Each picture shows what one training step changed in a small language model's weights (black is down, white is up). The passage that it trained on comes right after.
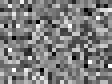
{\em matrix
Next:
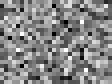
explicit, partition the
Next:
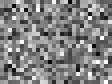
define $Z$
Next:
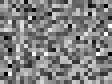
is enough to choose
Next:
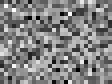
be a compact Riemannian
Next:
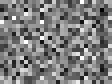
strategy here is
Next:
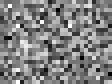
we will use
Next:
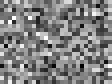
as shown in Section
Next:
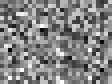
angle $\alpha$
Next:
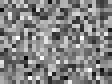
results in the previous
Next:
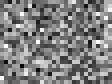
an element of $%
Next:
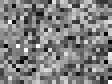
determined by the relation
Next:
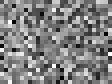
determined by two lines
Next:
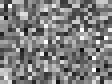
This can be
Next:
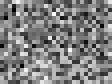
the induction step).
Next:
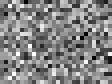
subgroup theorem to give
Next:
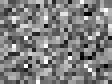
\cdots \oplus
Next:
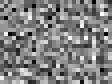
equality problem is not
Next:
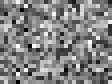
from the left with
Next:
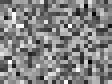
be further improved
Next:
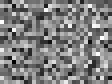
sharp spectral estimates
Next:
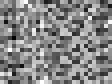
$\Sigma$, the
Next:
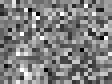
a similar way we
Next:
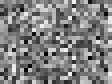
the current
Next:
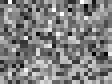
the system \[
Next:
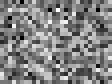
the TA
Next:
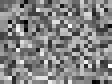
can be simplified
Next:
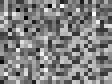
can be written in
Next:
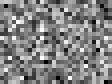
cancel to
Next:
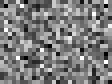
map is defined by
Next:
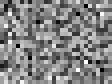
further show that
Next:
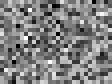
its definition, that
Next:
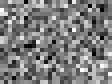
applicable to
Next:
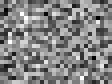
this subsection we
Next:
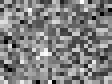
$X$ be
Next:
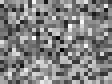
the following more general
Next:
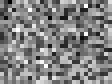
in various test
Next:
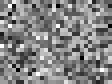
for the curves corresponding
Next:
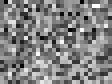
the collection \[
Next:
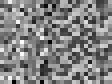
positive variance,
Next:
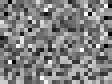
Lie triple system
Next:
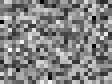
and $\gamma$
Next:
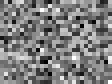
sequence of complex
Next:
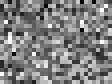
for this representation:
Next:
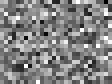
\lambda \diff
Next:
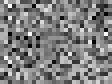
span is isomorphic
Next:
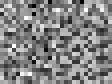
restricts to
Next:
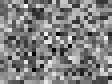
about the graded
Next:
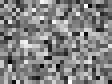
we show the
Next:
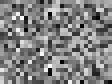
can be decomposed
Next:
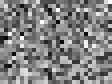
we design our solution
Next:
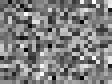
zero coefficients of
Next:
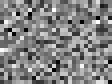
\] while a
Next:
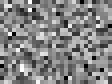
us. The
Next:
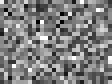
of a single set
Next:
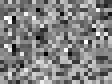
the unit mass at
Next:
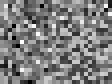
In particular, if
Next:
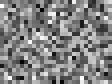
a linear connection
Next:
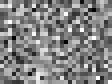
2$, being the
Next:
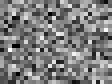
normal loading
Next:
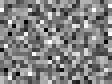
covered by
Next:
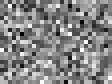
the contraction mapping
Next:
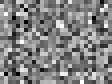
Thus $p$
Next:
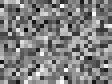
can be called the
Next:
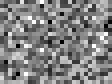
summation theorem
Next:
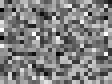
data global existence for
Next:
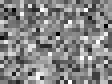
What are the
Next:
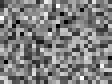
analytic functions defined in
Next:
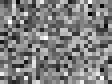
where $\la
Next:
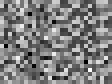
Now suppose that
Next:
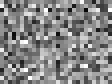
computes the de
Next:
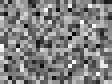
interpretation of the
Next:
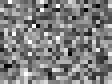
we once again
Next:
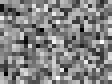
end for;
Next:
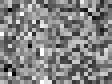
$G$ is
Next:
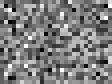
improper handling
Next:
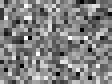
$x \rightarrow
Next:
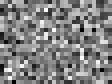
theorem for our
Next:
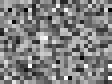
of vertices. The
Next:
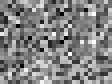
the resonant
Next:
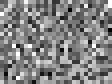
or control space will
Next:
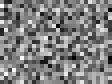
of homogeneity
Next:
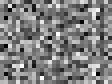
involutions is
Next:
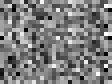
type was considered by
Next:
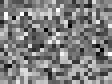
we denote by
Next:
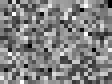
positive definite function
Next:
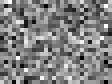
deliver all
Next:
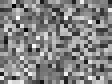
with two integers
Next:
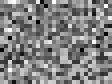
this is denoted by
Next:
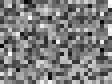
and row has a
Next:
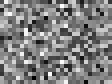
any best
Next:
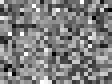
$N$ for
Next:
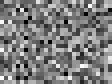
positive constant independent of
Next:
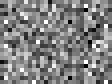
Fix an element
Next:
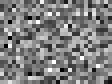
is a union of
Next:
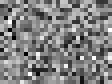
into which he
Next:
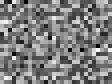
dx \] for
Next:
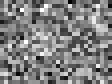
the set of all
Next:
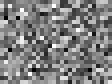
With the help
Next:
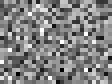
a power series in
